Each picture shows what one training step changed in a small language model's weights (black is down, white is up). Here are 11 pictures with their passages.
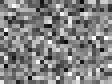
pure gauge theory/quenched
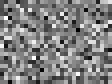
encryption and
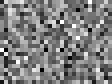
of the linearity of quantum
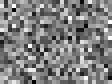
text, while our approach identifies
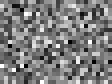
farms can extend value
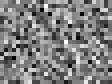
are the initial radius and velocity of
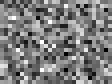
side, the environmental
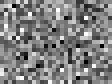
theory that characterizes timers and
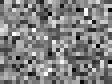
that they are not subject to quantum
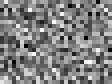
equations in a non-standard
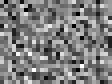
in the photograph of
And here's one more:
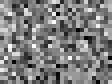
sets of contours
